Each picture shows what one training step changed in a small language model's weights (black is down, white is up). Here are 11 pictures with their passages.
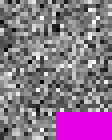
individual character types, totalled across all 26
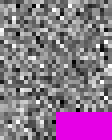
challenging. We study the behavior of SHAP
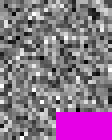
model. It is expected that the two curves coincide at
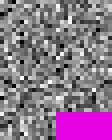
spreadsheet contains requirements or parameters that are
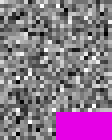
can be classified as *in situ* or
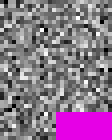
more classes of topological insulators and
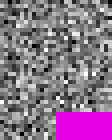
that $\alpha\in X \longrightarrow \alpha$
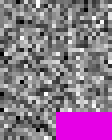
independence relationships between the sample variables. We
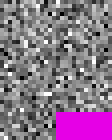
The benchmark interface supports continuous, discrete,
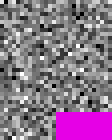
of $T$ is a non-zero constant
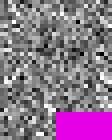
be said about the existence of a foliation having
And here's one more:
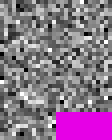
Most of the language and notations related to diffusion
